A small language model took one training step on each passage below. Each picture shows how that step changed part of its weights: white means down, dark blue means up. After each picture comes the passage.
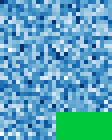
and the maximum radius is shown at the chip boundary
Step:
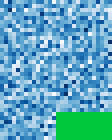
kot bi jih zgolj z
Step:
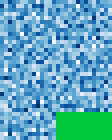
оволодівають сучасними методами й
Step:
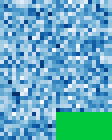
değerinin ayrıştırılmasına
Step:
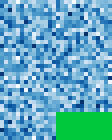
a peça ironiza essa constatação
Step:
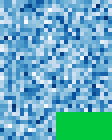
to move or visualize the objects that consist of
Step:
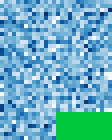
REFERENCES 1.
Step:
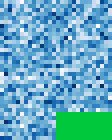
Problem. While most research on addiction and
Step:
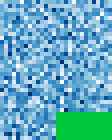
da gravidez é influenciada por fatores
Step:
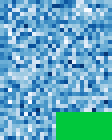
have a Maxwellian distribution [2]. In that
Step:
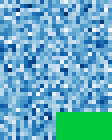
Personen mit der Bibliothek
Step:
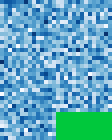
objective is to make the beams of TRMS reach
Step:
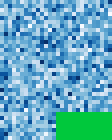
simbólica. Abstract This article proposes
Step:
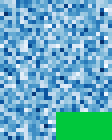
SPACE) - ✓ Define
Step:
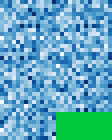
vergi yükü müəyyən
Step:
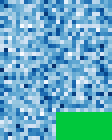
Biological Interest CHMO Chemical Methods
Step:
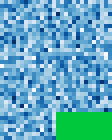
for money satisfies $\psi = \delta /
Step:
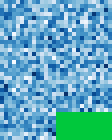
with the existing concurrent or real-time problems.
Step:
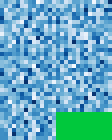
que cada item a ser avaliado deve ter
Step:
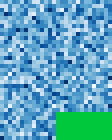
under this operation is a three-form, the ``field
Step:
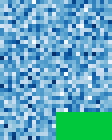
video contents, anywhere, at any time
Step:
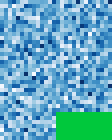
yoki nisbiy miqdorlarining
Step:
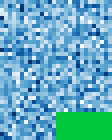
of the respondent. Most of the people were
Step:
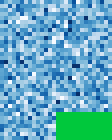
- a) To determine the predisposing factors of
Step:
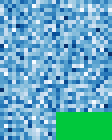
třetí fázi došlo k
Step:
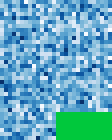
and Al but not for Fe. In this way we
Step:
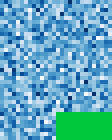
filters for the succeeding level are obtained by up
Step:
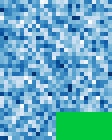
that the strong Ir-O hybridization at
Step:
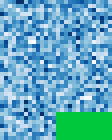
and its contrast is enhanced using the CLAHE
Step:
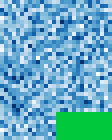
the bias of the DFB-based LO
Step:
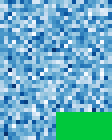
humana e, logo, de transformação
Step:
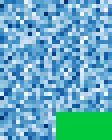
\vert z_l \rangle \equiv
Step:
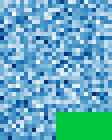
with Elixir regular *modules*. More details
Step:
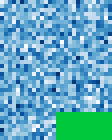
Yuz nadomat birla olamdin
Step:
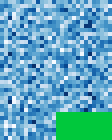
calculated value of χ^2 is
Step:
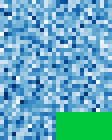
themselves, as to whether they saw the
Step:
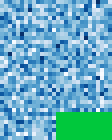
Critias, which allegedly became
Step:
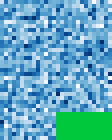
There is significant relationship between organizational justice dimensions
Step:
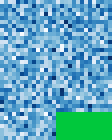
gängigen Endgeräte
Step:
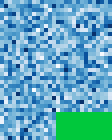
kriminalistike i drugih
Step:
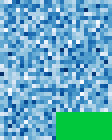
of Pharmacology and Toxicology,
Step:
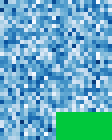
research of novel therapies for the treatment and management.
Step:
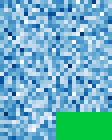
ветеринарных наук, профессор
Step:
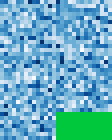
of NGO assistance. Furthermore, the question of
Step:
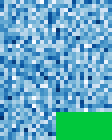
velocity at $r$. Energy conservation reads
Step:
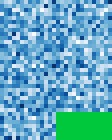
piano Cartesiano. ```
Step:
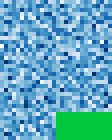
must perform leadership functions involving education and other educational
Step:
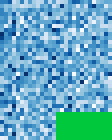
case, the covariant derivatives generate new interactions that are
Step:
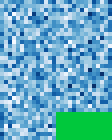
ta'nayu dashnomlar
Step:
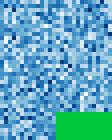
\Planck, the assumption of weak signal
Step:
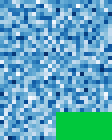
the elastic stiffness tensor calculated in Eq.
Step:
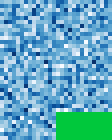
the defining features of text are incrementally
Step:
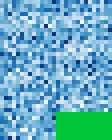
P., Tal'cev A. N.,
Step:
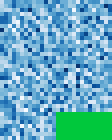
thoroughly and crystallised from water to
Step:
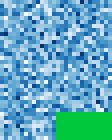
laser is filtered out and we only collect the
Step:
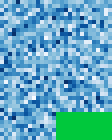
will investigate only the case of U2 in more
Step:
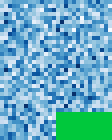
to control intra -operative bleeding also
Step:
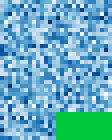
evidence,” *Frontiers in
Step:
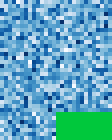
the photon flux also depends on the impact-parameter range
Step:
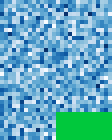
have performed the numerical calculations. All the authors were involved in
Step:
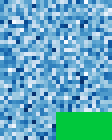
LDA Revisão Fundação para a Ciência
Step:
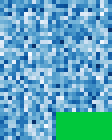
other observables. \begin{table}
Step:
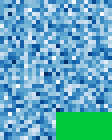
a^{\rm I}. \end{equation} Here the
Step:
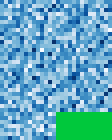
$a\alpha a (a \in S)$.
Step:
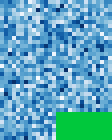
goal [5]. But electronic government is far more
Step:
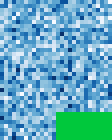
cada vez mais fácil, pois este tema
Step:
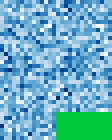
study on different news, current affairs and
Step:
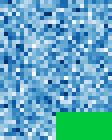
expanded trial stage found the very good criteria;
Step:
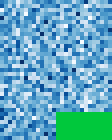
Reflexivo en una población de
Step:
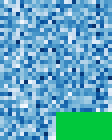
blocos de movimento da plataforma
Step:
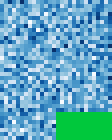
minimal talablar bilim, ko‘nikma
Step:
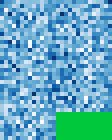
de estos combatientes, formarían la
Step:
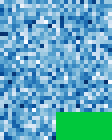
and eventually converges as the algorithm iteratively
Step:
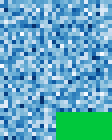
enthalpy $h_i^l$, the
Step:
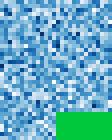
signos de sangrado activo,
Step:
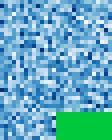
in reference to five countries: Australia,
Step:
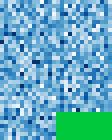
(IABS, 2006; 2008). The quality of these
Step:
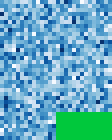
madaniyatini shakllantirishga
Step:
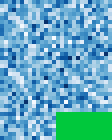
signal by estimating the formants, removing their effects
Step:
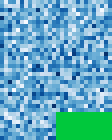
mismos a modo de neutralizar
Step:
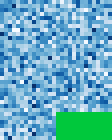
under IFRS 9 clearly constitutes a
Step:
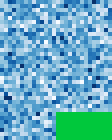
Venoms, toxins, and
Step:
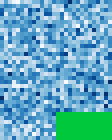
0.4$). The convincing evidence for
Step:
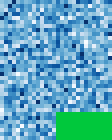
vermicomposting and green manures
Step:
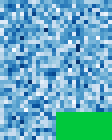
and languages (Finnish and English),
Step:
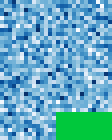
system's performance. In the evaluation component, the
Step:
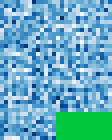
and search designs. The results of Sect.~4
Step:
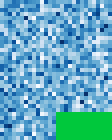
$\Psi(r)$ in coordinate representation and
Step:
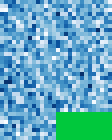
not equally likely for all DOMs, owing
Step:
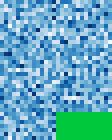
also be strengthened in order to improve the overall
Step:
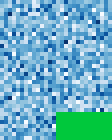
Roder, G., Tarolli,
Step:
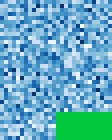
(6 mg) was treated with pyridine
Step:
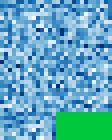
to individual activation vectors in the cluster and to the
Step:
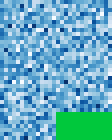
régression** (CE, art L
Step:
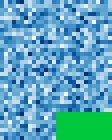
án đầu tư tại
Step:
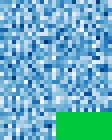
устахонасидан бир йилга
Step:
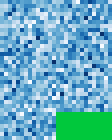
Peters K, Manlove J.
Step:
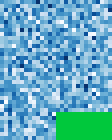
was converted by the enzyme to form a
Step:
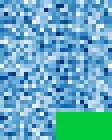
design actionable solutions for societal problems. The
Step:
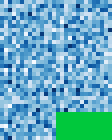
Tribunal de Justiça do
